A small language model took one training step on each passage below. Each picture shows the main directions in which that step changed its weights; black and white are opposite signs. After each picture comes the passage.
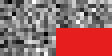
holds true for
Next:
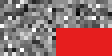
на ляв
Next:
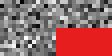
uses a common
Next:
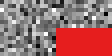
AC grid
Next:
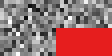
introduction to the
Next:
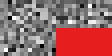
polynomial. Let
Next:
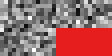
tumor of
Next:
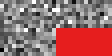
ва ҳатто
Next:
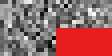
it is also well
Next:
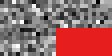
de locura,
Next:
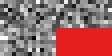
Casi en la
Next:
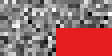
make it work in
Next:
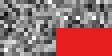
knowledge” and his
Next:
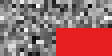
the distribution of the
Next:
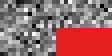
which allows for
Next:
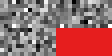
end, assume
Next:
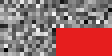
In the analysis of
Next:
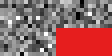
by integration by
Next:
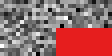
at high applied
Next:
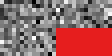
Body of
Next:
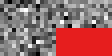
The action of
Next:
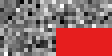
\lambda$ and
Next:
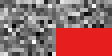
physical education,
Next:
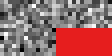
classes of
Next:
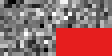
equation. \newblock
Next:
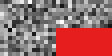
this gap.
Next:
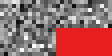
values could be
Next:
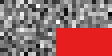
we can prove a
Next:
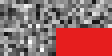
with entries in
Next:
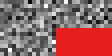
impartiality in
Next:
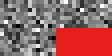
Bu nom
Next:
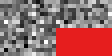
adverse situations
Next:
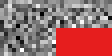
when $A$
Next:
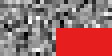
programs with
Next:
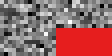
and Green
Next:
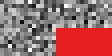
in the symmetric
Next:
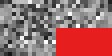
the results from each
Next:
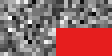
composition and
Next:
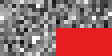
the definition of the
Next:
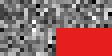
is computed only
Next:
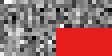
For all neural
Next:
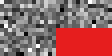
e nel
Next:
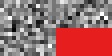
proof we show that
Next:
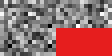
to them and that
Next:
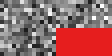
esta visión
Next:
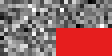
examine to
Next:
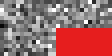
Practices für
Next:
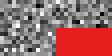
take their values in
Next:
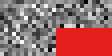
supported by the
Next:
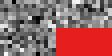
one should consider after
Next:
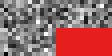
Pharr et
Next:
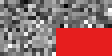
% In table
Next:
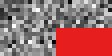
interesting to test
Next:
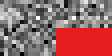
for students to
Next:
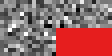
education still needs
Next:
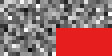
The functor,
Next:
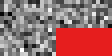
deals with the
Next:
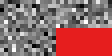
FE NO
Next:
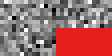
integral component of
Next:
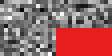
Y$ for
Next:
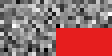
focus of a
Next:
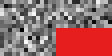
of groups that
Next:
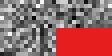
the claim that
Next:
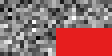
In view of Theorem
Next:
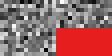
on how well the
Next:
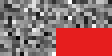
known that the base
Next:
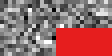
del campo
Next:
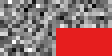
are presented in
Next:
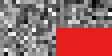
while it reported
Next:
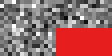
practical knowledge
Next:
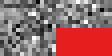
in that, as
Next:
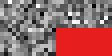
are the next
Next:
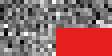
\to U$
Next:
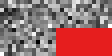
in insurance
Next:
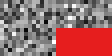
roots) of
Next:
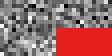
women from the
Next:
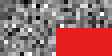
spaces. The
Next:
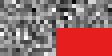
References -
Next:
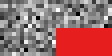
by taking
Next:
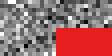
triangle --
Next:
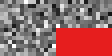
idea of the
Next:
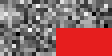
for this work is
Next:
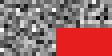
quebra de
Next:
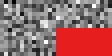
the present study.
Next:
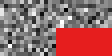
of the disc
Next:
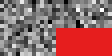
el proceso
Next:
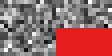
culture and
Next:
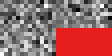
under 'city
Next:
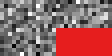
such that the following
